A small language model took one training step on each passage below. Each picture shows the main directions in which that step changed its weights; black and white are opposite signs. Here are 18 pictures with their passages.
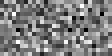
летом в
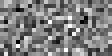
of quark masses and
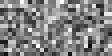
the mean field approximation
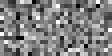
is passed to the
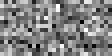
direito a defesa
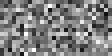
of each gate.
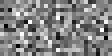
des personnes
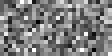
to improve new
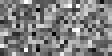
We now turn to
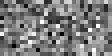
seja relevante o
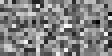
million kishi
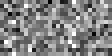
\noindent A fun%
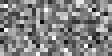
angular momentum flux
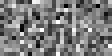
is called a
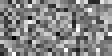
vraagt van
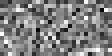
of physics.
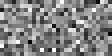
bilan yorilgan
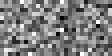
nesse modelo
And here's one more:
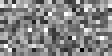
trato y la no
